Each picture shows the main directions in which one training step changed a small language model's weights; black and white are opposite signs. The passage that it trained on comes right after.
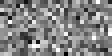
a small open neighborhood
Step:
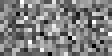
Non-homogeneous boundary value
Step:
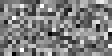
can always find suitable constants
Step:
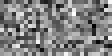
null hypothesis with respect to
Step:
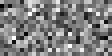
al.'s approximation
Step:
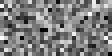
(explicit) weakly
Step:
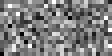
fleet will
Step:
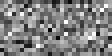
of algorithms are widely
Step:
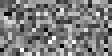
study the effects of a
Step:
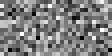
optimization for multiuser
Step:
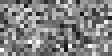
parallel ideal} of
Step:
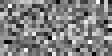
the linear span of
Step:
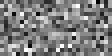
space $M$, let
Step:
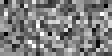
I_n \cap
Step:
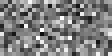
of the tableau corresponds
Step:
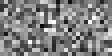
from data "' u
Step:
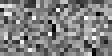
of 3 axiom,
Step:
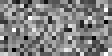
measure of $\Omega^*$
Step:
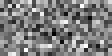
in a local field
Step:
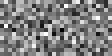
$H$ is finitely
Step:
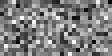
no other real intersection with
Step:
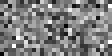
$p$--adic integers
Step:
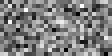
associated to the set
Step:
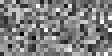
resolvent and the quadratic
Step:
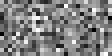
exponentially sparse representation of
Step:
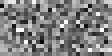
$\beta$ be
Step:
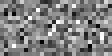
\erre)$$ satisfies all
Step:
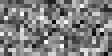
set $\lim (\Lambda
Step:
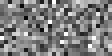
the formal group side corresponds
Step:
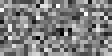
an adult
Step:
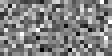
the transformation $T$
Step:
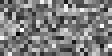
going to give an idea
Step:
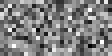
the Taylor approximation near
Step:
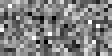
s'il est
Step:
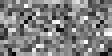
set (cf.\
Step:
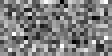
choice of parameter space is
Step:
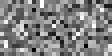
\text{ and }
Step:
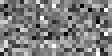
\cap L'
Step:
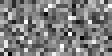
\ Similar to the
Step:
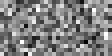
and references therein). We
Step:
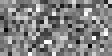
equations. Moreover, small
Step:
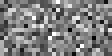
these conclusions contradict
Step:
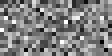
a nontrivial bound of
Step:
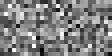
fitted this real data
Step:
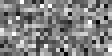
suffit de
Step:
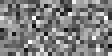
state. Another important
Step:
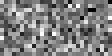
regions, then point put
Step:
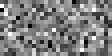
b(x)]$ such
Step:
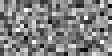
cases or additional conditions as
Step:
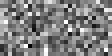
algebra endomorphism of
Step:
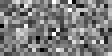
number of samples).
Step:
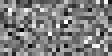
two polynomials. It satisfies
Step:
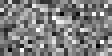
that the initialization response
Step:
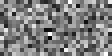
boundary for which the harmonic
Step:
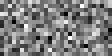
in the scheme below;
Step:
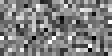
leads to a sequence of
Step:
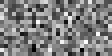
adaptive controller design for linear
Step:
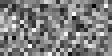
define $P_{\sim
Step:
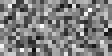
polynomials. \newblock
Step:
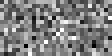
not a sufficient condition,
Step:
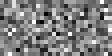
Subordination of the
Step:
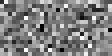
the blue curve represents the
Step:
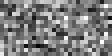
is minimal. Assume
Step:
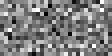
A in any column,
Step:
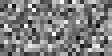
$b$ and
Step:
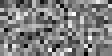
a possible resolution lies in
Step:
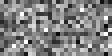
Consider $\om \in
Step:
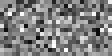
and the associated relaxed
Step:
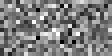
the 1-forms
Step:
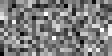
21]. The compression
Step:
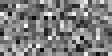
is defined as: \[
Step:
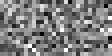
show that the weak dependence
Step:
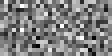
$J$ for equivariant
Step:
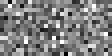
problem to that of the
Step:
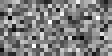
the independent papers before.
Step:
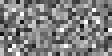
Then the finite cover
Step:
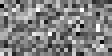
Especially, all
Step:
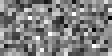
above we also obtain
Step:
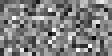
can find a sequence of
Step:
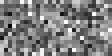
1-form on
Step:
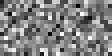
for his many comments
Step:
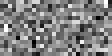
$X$ and
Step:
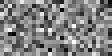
the diffusion coefficient contains the
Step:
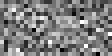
hypersurface is locally reducible:
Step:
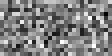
also easy computation of first
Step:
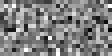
everything is independent of
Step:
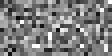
main idea of the proof
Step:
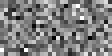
method represents a variant
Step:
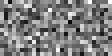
personnel and
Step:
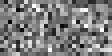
$\kappa$ at
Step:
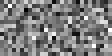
the above form fully
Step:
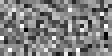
have an orbit of size
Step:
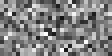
thing is to consider
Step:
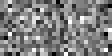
now in terms of
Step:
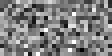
which is also a corollary
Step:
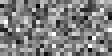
problem (in particular,
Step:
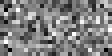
- \breve
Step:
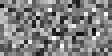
same vector space, it
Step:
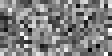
sections of the bundle
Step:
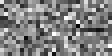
Further, let us introduce
